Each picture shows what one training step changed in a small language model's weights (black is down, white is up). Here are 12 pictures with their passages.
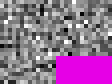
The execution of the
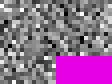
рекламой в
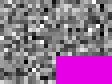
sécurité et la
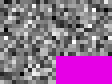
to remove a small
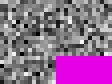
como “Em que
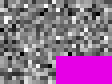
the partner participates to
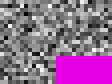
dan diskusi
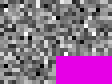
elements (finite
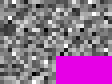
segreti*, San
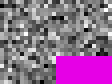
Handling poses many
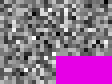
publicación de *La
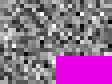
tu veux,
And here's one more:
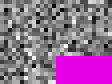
e a privacidade dos
